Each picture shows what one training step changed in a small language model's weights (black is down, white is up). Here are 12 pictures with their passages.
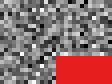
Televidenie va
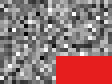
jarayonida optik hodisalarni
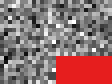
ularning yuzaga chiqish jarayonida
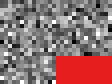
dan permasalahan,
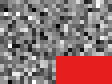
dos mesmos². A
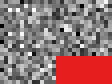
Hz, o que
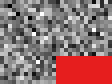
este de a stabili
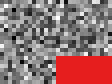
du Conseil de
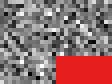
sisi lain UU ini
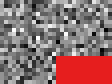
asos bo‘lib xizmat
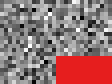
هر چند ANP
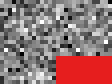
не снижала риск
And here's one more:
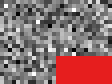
asosiy tamoyillarga amal
